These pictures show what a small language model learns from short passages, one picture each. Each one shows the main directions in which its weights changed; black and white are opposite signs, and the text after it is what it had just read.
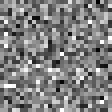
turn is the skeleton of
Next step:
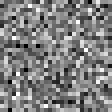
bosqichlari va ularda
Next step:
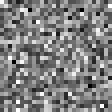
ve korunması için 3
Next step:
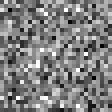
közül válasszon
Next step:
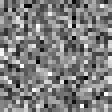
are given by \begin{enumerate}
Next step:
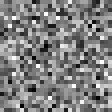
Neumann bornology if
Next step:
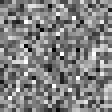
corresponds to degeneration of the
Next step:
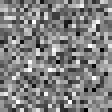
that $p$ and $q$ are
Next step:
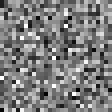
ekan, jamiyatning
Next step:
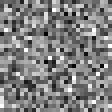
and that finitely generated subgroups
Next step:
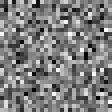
the projective space of hyperplanes
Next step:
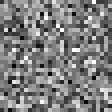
we present the results; the corresponding
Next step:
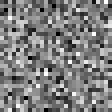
the Willmore functional. We also
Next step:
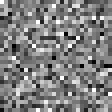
de cărți rus A.
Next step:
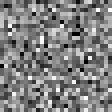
було доручено
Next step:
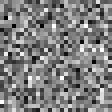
a nowhere vanishing section,
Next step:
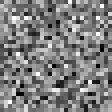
335 Egamberdiyev
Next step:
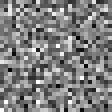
\otimes \overline{K}_n -
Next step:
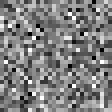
емес, қазақ
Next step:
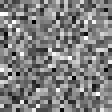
e gestisca uno o
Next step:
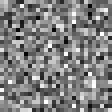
VA MUNOZARA
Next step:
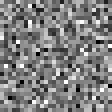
\textsc{Sancho de
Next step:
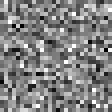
istalgan vaqtda
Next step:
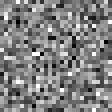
complete, the reader may
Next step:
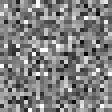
combinatorially different gut
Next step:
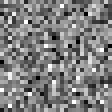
rectangles of height or
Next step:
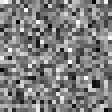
and ${\overline v_{t'}}$ not
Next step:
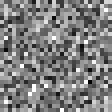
de la lecture, in L.
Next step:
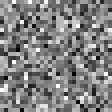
outils numériques
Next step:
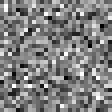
such additional features.
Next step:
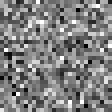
nilai atau prosedur
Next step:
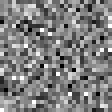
hand, a second group serves as
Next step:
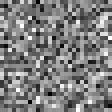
the relevant suspension
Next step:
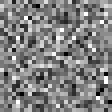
el Estado demandado ha
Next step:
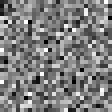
(2010). Utilización de las
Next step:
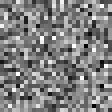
$$ \end{enumerate}
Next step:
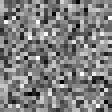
g'oya kurashi u
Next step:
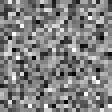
be a finite von Neumann
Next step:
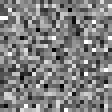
berishni zikr qilib
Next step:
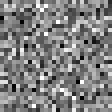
by % % \begin{equation}
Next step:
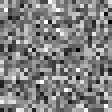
relationship between them. The
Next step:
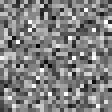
désormais des guides
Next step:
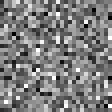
o'tish hech qachon
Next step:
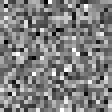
*J Comput Assist
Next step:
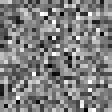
always carried out at
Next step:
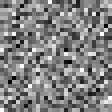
ko'rsatish kerak.
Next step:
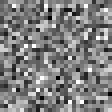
oleh siswa No
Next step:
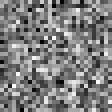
functioning including the interval of
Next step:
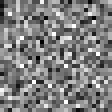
equals $2r$, \item
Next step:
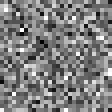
some real hard analysis if the
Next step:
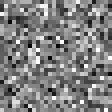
and provide the army with
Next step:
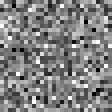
two-sided identity element $1 =
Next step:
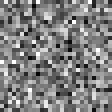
sistematização da
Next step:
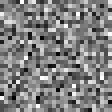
en los jóvenes de las
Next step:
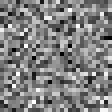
in anno sta migliorando e
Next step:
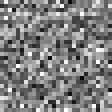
namunalarini o‘z
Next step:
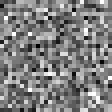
Qahramonjon qizi
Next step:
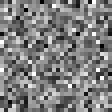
the $k$-th Gaussian
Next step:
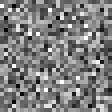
Gurjar, S. and
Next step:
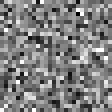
under a liberal licence at
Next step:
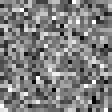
0 \end{equation} for all
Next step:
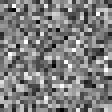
darsga alohida
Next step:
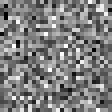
pressure is reported, as well
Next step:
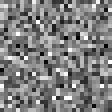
más humanizada de las
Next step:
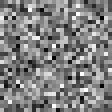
ve %4'ünün
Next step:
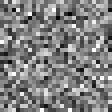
va tartib sonlar. –
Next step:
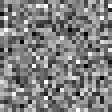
Bulletin of the Institute
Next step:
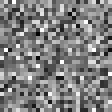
To test order of convergence of
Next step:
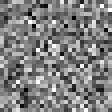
in Theorem~\ref{conv_thm}
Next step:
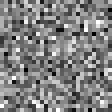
size $s$ just small
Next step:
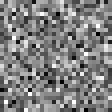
dan penggunaan program
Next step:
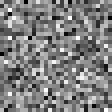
asosida multimedia
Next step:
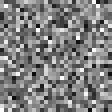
heterogeneidad del
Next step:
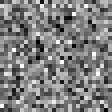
we refer the reader to
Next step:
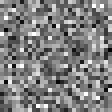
if: for any congruence
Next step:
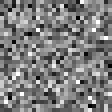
général avec de bons
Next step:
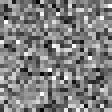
last three examples we
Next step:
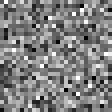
that of convex sets. It is
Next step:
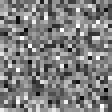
structure on $S$. With the above
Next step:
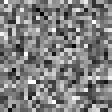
penalty for group selection,
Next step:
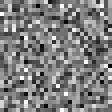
a partial graph embedding that
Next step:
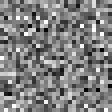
eenmaal opgestelde
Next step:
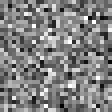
\] This is the regularised
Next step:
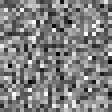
and only if \begin{itemize}
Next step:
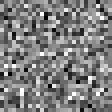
that civil society can use
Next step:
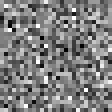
З огляду на
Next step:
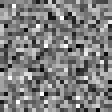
varijable, koje imaju
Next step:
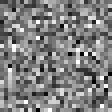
individuals \\ $\mu$
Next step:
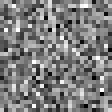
only on the symmetric function $f$.
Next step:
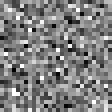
zelf liggen, wordt
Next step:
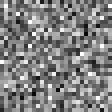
the main components of the
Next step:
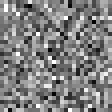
ait görseller,
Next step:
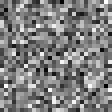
they are posed in real space and
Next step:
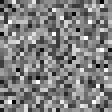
И. Олимлик –
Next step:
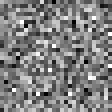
this method directly for the case that the
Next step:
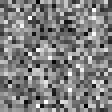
and the black market.
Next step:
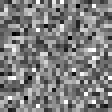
not of interest in the current
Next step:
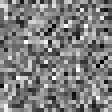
the ramification is always
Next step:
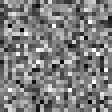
obtained for holomorphic
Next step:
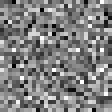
$q_{n}$ always has
